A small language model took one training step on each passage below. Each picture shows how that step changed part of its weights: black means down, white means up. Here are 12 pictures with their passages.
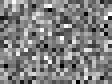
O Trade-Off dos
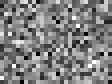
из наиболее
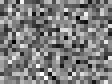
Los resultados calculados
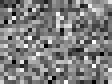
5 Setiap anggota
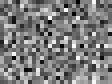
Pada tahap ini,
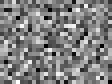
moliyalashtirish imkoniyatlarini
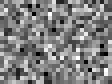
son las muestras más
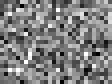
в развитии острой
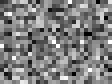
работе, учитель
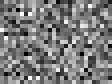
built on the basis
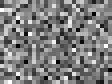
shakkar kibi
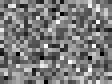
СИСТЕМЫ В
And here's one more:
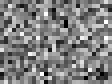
Аннотация В
